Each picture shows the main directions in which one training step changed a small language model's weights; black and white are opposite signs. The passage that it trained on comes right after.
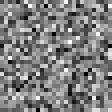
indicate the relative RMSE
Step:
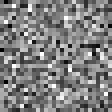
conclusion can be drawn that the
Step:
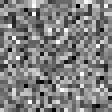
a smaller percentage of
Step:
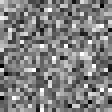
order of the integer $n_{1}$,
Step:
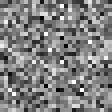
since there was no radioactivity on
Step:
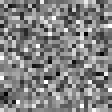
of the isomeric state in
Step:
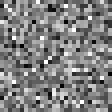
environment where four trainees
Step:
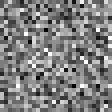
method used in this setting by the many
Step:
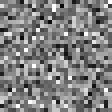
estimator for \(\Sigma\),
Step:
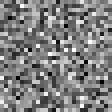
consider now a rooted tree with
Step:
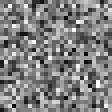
the solar system, time delay,
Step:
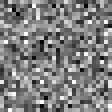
with positive diagonal elements,
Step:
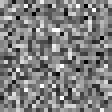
considering small world networks of
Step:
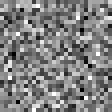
varies with time as the Universe
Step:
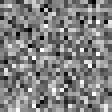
is mounted inside a
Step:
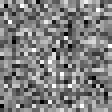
are normalized to the laser
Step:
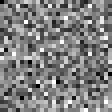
canonical structure of the theory and the
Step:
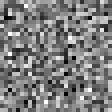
noise levels across these fields. In
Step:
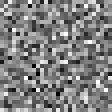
in buffer (green), after
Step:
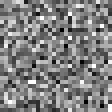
ratio derived from the analysis of the CO
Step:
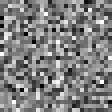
Ni demagnetization curves
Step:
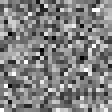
over all diffraction peaks for the
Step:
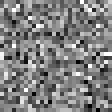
type III and the power law is
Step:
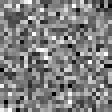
is not equivalent to the D0
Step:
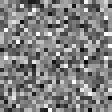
a forward model. This means that the
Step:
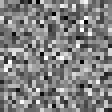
is the wavefunction of a
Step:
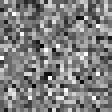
is practical since the attacker
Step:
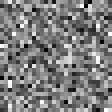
Parabolic Coordinates
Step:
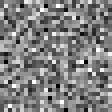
are converted to rays that are
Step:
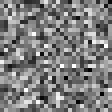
the simulation, Algorithm 1 starts
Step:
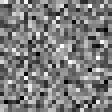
Built Environment
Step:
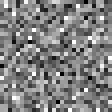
pure states:% \begin{equation}
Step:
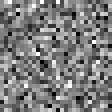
The proposed metric leverages
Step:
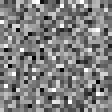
(However, this formulation should be
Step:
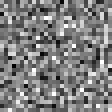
experiments. \begin{figure}[th]
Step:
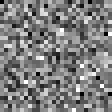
predicted burning regimes
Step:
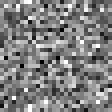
is evident that there is no
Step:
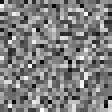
multiple-input multiple-output
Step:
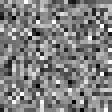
respective curve. Negative values
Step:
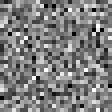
& reactive DC mag.
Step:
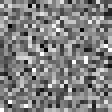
mechanical oscillator with
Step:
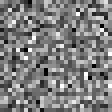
The CME is a contribution to
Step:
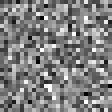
sites. The Chern number is
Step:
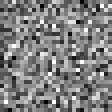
from $T_{circle}$ to
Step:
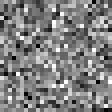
Young Tableaux of highest
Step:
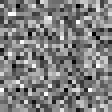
consequently the orbits do
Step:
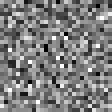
operator we introduce among
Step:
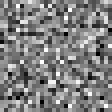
the substrate surface. One might
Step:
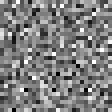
assignment is that $\delta$
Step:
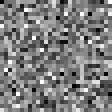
readability, we omit the
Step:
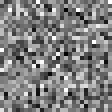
data from the National Student
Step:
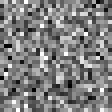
i = j \end{cases},
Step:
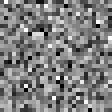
which is reminiscent of Wiener
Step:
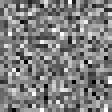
the ones generated in the first stage
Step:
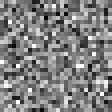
I/O intensive \\ \hline
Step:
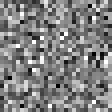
the topic title (such as
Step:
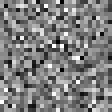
have to assume a finite value). In
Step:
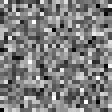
forced on any trajectories. This
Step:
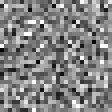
each iteration. Those
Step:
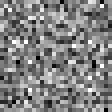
and they found that turbulent structures
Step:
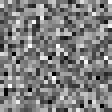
very close at the inner wall of
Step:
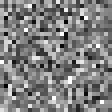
meant to represent idealised
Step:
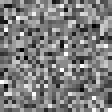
now to the sample made of a
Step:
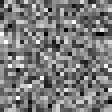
obtain the same result with the second condition and also
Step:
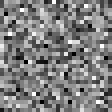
In the numerical study there was no way
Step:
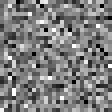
observations, the progenitor masses of
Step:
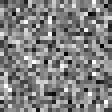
journal = {Science},
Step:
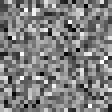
O-rich environment,
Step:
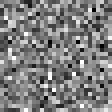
by 1 Gyr with respect to the
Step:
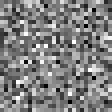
of $x$ and $y$ in
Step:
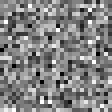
successful version of the
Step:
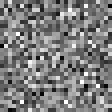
and their polarization. With such
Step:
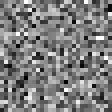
vapor is negligible
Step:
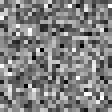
there is a possibility that the amplitude
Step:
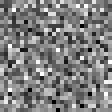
the nucleon antinucleon interaction from
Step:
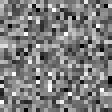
analysis of microlensing events
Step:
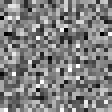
have to be {\em unitary}
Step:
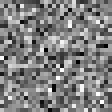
the sparse method to recover the
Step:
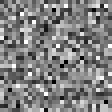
terms of the many-particle
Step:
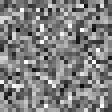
interested in the behavior of the
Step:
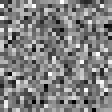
of shrinking to a point. The
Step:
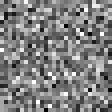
Kamea was part of the group of
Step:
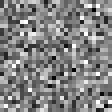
the outer space and a violation
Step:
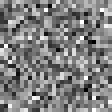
violation & 2 / 37
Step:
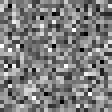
and \\ LiDAR Data
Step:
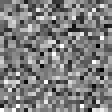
absorption profile with the difference of
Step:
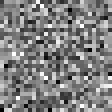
over paths and the mean value of the
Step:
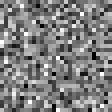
representation of the Bell numbers
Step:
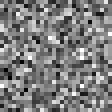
\end{equation} We shall see
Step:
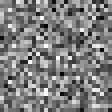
numerical method has been previously applied to
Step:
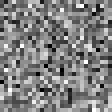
compared to the standard oscillations,
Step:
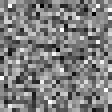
above integral for $\tau_a
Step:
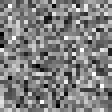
lot in two datasets. And
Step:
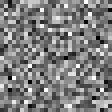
rapid pre-thermal
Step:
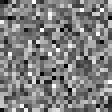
main structure of thermodynamics, though
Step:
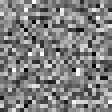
terms originating from the prefactor of
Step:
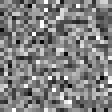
When combing with the results of
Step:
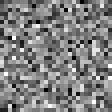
this AI-native design,
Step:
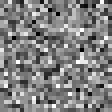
represented by $M_I =
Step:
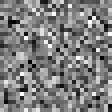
$\Phi$ as well as $\zeta$
